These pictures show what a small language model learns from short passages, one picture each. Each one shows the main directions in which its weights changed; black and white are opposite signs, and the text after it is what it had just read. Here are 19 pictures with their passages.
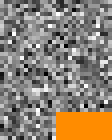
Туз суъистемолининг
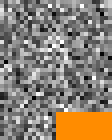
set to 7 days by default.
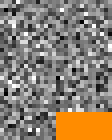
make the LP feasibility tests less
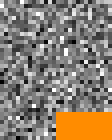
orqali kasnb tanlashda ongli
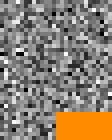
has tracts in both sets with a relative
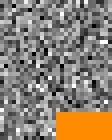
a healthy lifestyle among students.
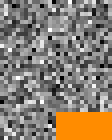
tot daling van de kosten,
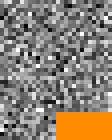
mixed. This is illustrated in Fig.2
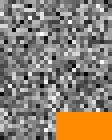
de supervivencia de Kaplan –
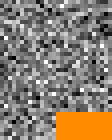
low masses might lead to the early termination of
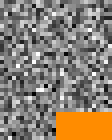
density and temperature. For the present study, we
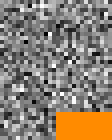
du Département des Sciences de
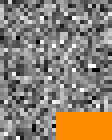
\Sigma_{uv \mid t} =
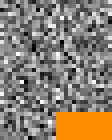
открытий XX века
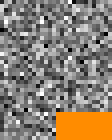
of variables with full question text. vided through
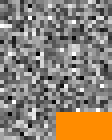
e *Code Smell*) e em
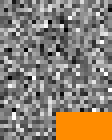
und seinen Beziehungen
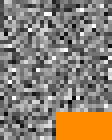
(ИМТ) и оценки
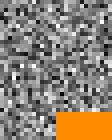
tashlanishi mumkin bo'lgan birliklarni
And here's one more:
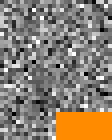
six-cluster to a five-cluster
